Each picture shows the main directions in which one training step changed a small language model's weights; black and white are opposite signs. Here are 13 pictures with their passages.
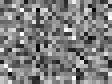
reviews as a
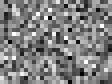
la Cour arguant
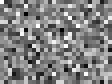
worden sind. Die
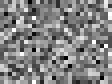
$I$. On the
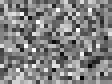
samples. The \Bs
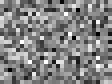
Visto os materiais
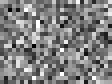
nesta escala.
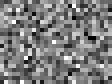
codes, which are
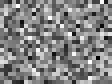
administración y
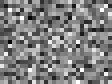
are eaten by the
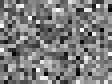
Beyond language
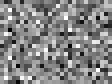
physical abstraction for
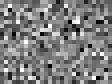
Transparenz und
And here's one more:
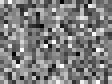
sociétés et aux
